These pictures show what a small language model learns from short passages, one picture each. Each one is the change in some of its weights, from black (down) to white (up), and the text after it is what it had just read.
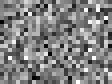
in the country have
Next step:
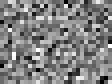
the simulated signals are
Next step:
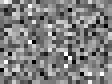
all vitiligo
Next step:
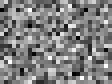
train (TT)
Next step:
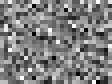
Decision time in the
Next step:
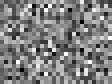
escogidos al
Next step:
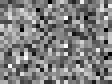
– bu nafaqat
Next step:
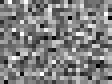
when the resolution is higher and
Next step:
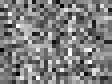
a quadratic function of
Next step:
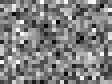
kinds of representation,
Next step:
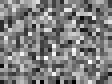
agreement with the calculations
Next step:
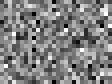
scaling law given in
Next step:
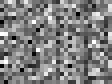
for DMD. The
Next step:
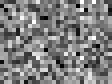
assim se dá, é
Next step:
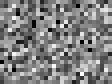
naleving van de
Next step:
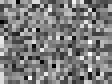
made up to time k
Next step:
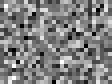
such stars. The
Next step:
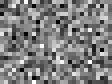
(measured in
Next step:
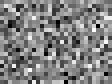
was I that he would reply
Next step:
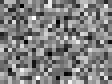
en la marca e
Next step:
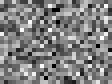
dos nosodios e
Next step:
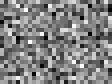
In order to make our
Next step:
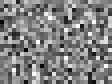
is subject to certain
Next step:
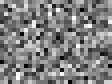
possibilita um
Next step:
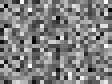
safety stock
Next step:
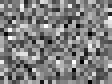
postoperative regional
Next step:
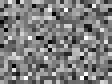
cases where the simulation
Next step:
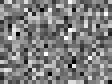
over the wide temperature range
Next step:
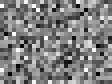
feature map to fit
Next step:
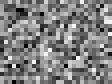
of laying period.
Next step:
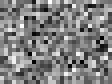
On the other hand,
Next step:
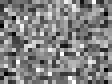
et al. **Ciclo
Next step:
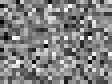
modernidade local e
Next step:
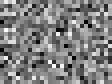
(RNG) interface
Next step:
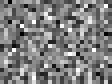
las tácticas
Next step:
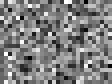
launching region is
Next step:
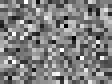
form to the asymmetric
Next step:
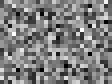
gradual MIT
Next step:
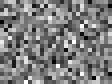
thermal efficiency
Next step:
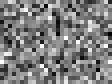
the sense that for any
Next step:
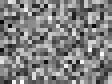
the complex and non-linear
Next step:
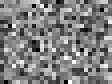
eigenstates of
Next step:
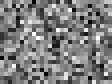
второй же
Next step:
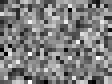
network of oscillators and
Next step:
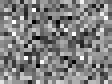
for solving more general
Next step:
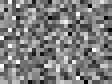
Тобто при
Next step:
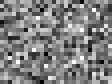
with the expressions of
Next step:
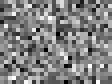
forhold. Den
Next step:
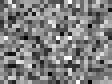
access and visualization
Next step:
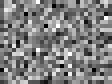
operating platform, which
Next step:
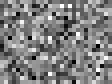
the study's main limitation was
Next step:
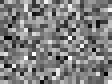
this case and indeed,
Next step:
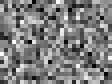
не сводятся
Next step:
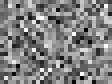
attending to the
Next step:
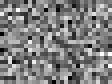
religii idee
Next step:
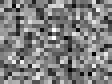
представити за
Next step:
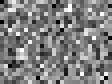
number of frames that have
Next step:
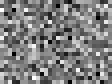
da Saúde na
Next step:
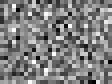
field to mean ES field
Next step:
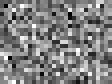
This dissertation is
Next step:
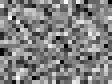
worth noting that
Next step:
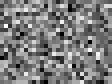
Past, present, and
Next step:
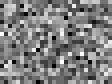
appropriate size was
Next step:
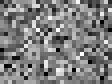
as adiabatic,
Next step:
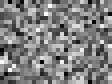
resistant check and
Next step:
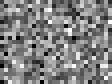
fluency. However, the
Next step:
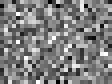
com cotas de 2%
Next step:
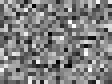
Decision Cultural
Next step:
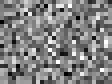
in the forward mode
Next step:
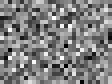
coverage to detect
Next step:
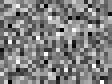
of line formation on the
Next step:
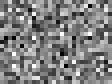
ADAM optimizer
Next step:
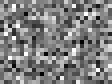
value of this parameter. The
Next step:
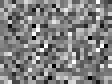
than only in periods of
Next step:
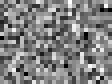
To the authors'
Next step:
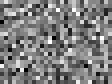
(interferes with
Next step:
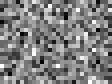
fundamental en el
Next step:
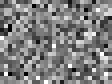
Russian political
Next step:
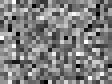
$\beta(g)$ has a
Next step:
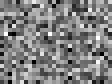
l'homme de
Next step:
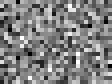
cross zero, corresponds
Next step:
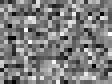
example, a similarity in
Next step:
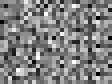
as the subset of
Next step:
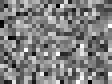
and access management with
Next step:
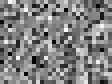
the fact that the selected
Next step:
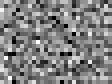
keldi. Shu
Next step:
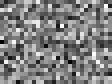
la comunidad. Para
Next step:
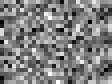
is supported by a research that
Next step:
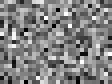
+ WL; flat;
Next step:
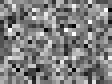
values of the J-B
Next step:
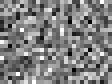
analysis [3], this
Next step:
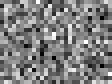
assets are at the same time
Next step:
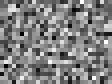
mass, but trained only
